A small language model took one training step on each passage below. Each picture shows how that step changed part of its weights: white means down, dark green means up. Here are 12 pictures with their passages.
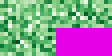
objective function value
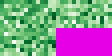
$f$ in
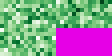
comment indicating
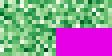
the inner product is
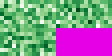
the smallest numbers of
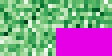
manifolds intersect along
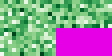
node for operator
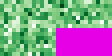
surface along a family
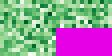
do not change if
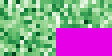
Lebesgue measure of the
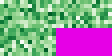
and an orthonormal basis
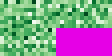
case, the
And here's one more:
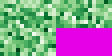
well known (see
